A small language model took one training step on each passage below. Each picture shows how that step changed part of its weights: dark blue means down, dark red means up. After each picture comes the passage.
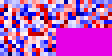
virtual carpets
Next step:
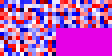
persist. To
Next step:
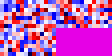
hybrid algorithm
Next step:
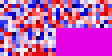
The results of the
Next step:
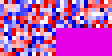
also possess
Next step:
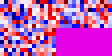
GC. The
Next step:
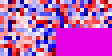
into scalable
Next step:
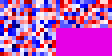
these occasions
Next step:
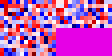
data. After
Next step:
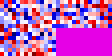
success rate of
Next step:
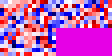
The MPPT
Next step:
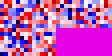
and Technology*,
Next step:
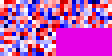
sectioning and
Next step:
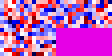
as a wound
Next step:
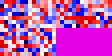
to which we can
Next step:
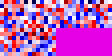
health problems.
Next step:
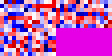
it essential to know
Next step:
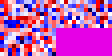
in the literature.
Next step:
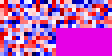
highlighted that the
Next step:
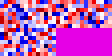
early vascular
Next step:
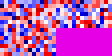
The findings can help
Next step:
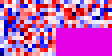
4. Common
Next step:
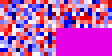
is a rare
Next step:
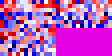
resulted from
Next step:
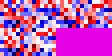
as well as in
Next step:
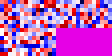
is due south
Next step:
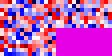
studied by the
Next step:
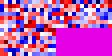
form, is a
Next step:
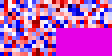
them financially
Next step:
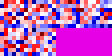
events such as
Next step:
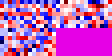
soil color
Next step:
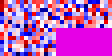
introduced the order
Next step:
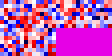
the follow-on
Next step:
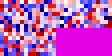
breeding and
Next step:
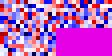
demanded that the
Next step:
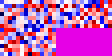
The combination was
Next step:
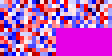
values. Results and
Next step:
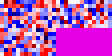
your local area.
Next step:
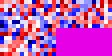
and roots
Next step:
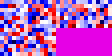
According to informal
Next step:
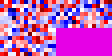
world scenario*.
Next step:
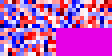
from specialists
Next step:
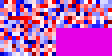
the ability to
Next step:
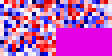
goals are aimed at
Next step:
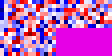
production is decrease as
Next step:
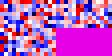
including Landsat
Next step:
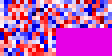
of Metals
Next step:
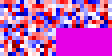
statistical models applied to
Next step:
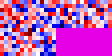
More than 30%
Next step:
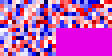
environmental instability where
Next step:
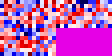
and improving the
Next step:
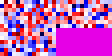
and their related metadata
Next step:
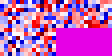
context of women
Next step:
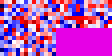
to which students feel
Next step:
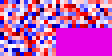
A call for
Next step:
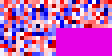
centre due to
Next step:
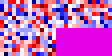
factors influencing
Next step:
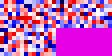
the first time in
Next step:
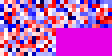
suppression is
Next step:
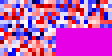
dynamic nature of the
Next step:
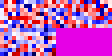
the crystal
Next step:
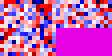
impact on development of
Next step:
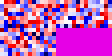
significant statistical difference in
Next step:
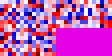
type of release
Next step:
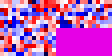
reported. For the
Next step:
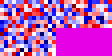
National Recovery
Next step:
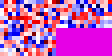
the material in a
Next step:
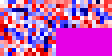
set of trading
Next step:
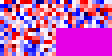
Analysis Time comparison
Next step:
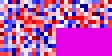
the added value of
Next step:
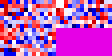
data. For this
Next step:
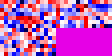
to see if the
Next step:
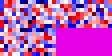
nor the
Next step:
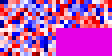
of natural complexes
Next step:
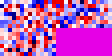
The study has
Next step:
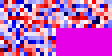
the questionnaires
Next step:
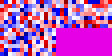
total of 38
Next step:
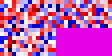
DS achieved as
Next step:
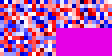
mixed high full
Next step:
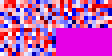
reagent and
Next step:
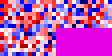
for the purpose of
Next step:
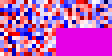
C-dots by
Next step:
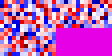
leadership is the
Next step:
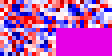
to efficiently
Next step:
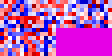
to produce strong
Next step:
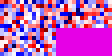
security. The
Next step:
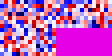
purpose, each
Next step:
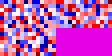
None. Data
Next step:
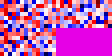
data about the
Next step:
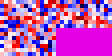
in light of the
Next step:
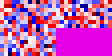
the academic and research
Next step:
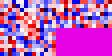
x , satisfying
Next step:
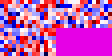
9. Has
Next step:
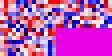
around the disc paper
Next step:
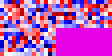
measure equals one
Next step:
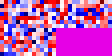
can provide.
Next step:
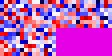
transition equation in the
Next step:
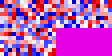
accessible and
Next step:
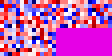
of Science, Science
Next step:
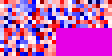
indexing and
